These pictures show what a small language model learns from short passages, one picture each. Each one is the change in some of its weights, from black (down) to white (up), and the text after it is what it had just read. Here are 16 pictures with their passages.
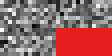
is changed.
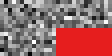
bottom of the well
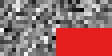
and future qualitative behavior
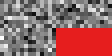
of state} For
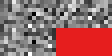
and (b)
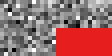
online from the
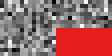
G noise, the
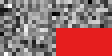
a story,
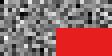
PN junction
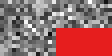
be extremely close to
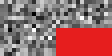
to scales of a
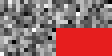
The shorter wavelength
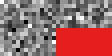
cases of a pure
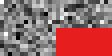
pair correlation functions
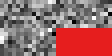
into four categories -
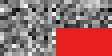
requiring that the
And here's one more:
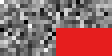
cases is shown in
